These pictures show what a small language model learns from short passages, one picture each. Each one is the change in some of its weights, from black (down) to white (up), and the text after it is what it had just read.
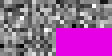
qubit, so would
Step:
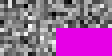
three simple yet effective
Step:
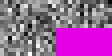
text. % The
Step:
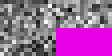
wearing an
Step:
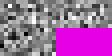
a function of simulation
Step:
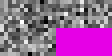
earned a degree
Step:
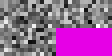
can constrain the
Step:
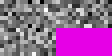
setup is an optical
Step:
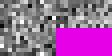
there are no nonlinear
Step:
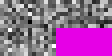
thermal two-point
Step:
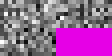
especially in the context
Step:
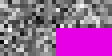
the encoded
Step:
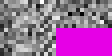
are in good agreement
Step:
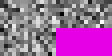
and the opening
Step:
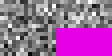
value of the
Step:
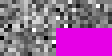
for the arguments
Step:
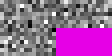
vortices is determined
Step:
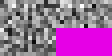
Zhang, and
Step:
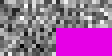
all directions. All
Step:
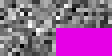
, \eea where
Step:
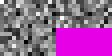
investigated to minimize the
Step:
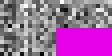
by mining
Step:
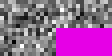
first of all
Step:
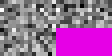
and is called so
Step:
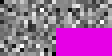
is implied by
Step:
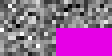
anisotropy make oppositely
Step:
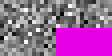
with almost constant factor
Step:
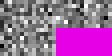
gives us an
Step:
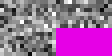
Now we place some
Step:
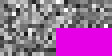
computing in parallel as
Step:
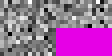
is wavelength (in
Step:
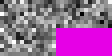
decimal representation of
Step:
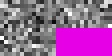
the pseudoscalar
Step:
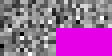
lead to a stronger
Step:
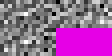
experiment allows, a
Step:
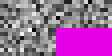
in the field find
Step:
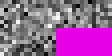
we call {\it
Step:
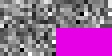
characterized by three
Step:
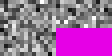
and a complete analysis
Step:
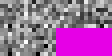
profile for both the
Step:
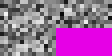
of the quark mass
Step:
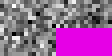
the radiation era
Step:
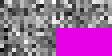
is the concentration of
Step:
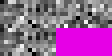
one direction, but
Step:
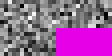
a straightforward computation of
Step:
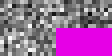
theoretical JSI makes
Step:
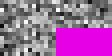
that compressibility
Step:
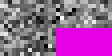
the fact that
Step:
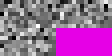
and\ \citenamefont
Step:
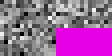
equal to any cut
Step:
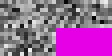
to the same
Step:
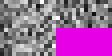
are in an
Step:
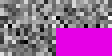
obtained by individual
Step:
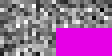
that is consistent with
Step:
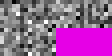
without conditioning.
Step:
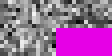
part in transport -
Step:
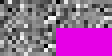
be summarized as
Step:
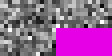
the fit due to
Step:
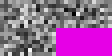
to multiple pairs of
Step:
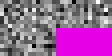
stratified ionization
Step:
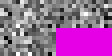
Area of
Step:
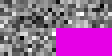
we consider two different
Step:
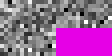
these decays are
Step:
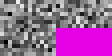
densities of nonzero
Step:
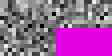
obtained differentiating by
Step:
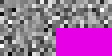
(i) on
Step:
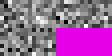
which trimer
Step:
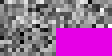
reference signal used for
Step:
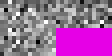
shells. The
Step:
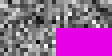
the foreground
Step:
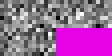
predict no decay of
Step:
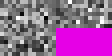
of proteome
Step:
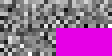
predicted by the
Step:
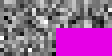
see Refs.
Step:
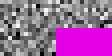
mode, in which
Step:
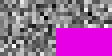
measure of flow between
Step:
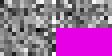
is the electromagnetic
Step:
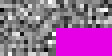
converter systems from
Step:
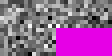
we identify as the
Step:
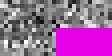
the proof of
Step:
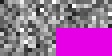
is unrelated to
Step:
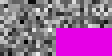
spatial correlation but
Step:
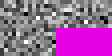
enough, those anomaly
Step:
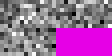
a proxy.
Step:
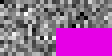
connected to observations,
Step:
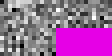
and Ogata
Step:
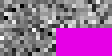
in the photon momentum
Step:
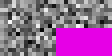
F. and
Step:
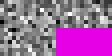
is easy to show
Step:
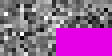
we therefore get an
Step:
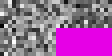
as shown in
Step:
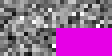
we have defined the
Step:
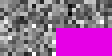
can be obtained in
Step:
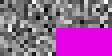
sets for these
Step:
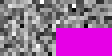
and Cover trees
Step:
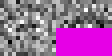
case where the
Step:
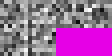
from the literature,
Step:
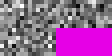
larger in the
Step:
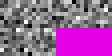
inhomogeneous broadening
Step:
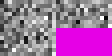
it is essentially a
